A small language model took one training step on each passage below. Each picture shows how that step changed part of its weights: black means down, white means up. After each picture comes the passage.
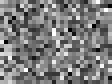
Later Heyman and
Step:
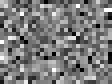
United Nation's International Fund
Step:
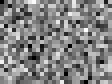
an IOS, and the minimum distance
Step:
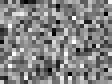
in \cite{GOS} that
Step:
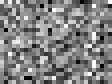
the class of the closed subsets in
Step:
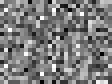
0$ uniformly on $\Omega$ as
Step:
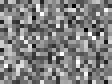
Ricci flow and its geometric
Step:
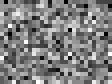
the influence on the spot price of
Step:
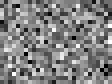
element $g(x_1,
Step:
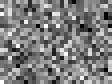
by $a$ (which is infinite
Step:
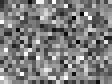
heating period 70% thermal energy
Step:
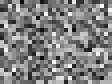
of the above sum. Then at least
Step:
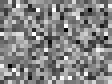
shown. In this case, the data
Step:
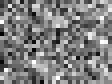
construction itself records only rooted
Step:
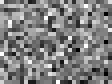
development environment (IDE)
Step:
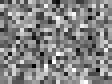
rights laws safeguard
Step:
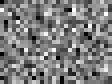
there is a club
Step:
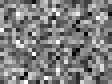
their life or exert more control over
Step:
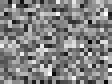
finds immediately an available server.
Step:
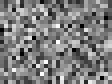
(iii) of weight at most
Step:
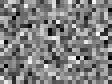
The definition seems to restrict the topology
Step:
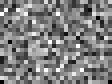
Fuzzy logic so we can
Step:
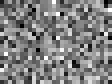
The soil has protective properties,
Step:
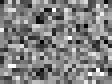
& \cdots & k_d
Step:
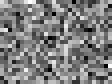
and projective for $1\leq
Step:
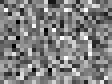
\textit{Outline.} This
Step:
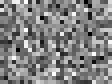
non-associative algebra ${\cal
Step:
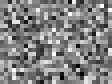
of Arthroplasty,
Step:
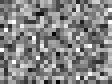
cybercrime. The study used
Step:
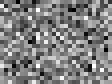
if and only if for any edge
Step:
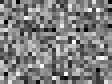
indentations test were performed for each
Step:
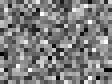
we optimized the integrating factor technique
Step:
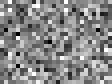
$X \times_S \Spec
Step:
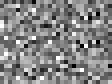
treatments into two major clusters.
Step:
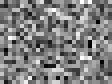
\mathrm B\Sigm [\fra
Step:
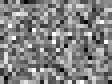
insecurity. Applying the research
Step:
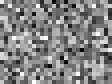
Conversely, if the left hand side
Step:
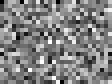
fact that the return series are not
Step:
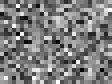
appropriate? Not applicable Are
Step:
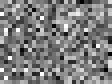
in $V$ contains a
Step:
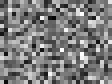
$\check \Gamma$ on
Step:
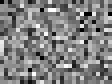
be proved in Section 4. \bt
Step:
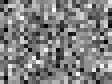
time period $k \in
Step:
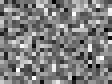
$\mathbb{B}^n.$ For
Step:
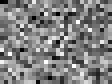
desktop browsers and
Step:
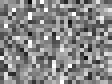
examples of the minority class,
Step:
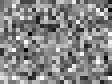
times in the subsequent analysis.
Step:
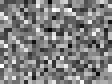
same optimal values, i.e.,
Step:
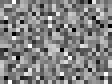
are the orthonormal polynomials for
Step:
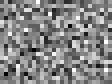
individuals reported that their daily life activities were
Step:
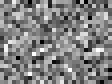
some feasible point. Thus, for
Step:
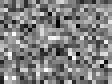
cost of maintenance
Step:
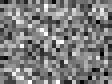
hop sizes (32 ms and
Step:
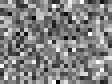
matched and mismatched conditions,
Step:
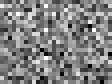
applying each method are shown in Tables
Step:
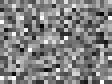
study is Fikirtepe
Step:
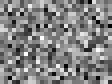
are usually infinite structures. To avoid this
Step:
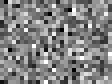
there is $A\in
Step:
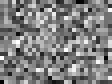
In public procurement, the
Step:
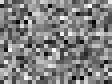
- Production cost - Supply
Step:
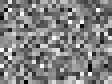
engineering*, 11, V3, p
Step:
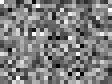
as an effective catalyst to produce light
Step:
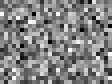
are also presented in the almost periodic
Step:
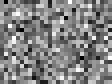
the phase-forming components, in
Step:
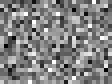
on their ability to have children or their
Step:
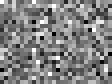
although the affiliations are different.
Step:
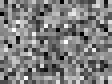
the diminishing
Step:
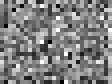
cohomology of the boundary $\partial
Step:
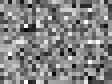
in this highly demanding ecosystem
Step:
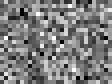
identified as an organization that is prone
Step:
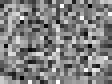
known that building a communicative learning process
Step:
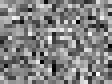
electronically processes suppliers
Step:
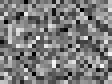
24-cell which contains 12 ones and
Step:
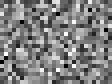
a robot designed to assist a
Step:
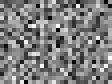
A. Talaat,
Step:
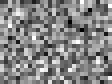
that in the various corresponding notations in the
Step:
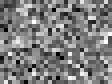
the post-digital implies we
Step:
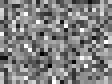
for every $p\in M$,
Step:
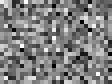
project documentation including the Grant
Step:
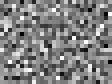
state which is the area of this study
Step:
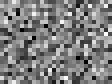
In doing so, overcoming
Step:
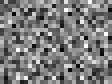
dx \right| \leq
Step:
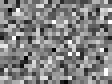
bulked to form the next population,
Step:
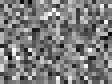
semi-definite with a
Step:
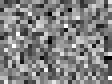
any solution at all. The rate at
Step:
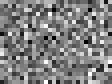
to see if there is another way to
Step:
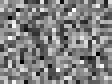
pull the atrioventricular
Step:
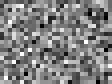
stress, indicating relatively better stress management or
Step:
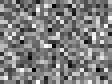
divisible if for every projection
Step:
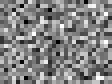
fairly reliable. Each of the
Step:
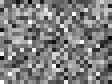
tea contains catechins and
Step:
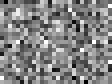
the crosslinking reaction occurs through
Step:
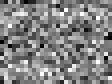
in the connectivity with local
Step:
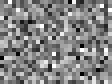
of the composite Fourier series, such that
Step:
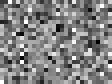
A \nSLTM, is a
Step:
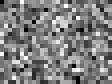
side-directed fan cooling
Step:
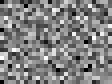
variables). In our situation, if $\{
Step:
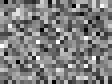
the continuous multiple zeta functions are
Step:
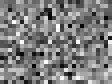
(poset) is a set
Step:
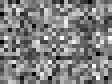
and young women in secondary schools as
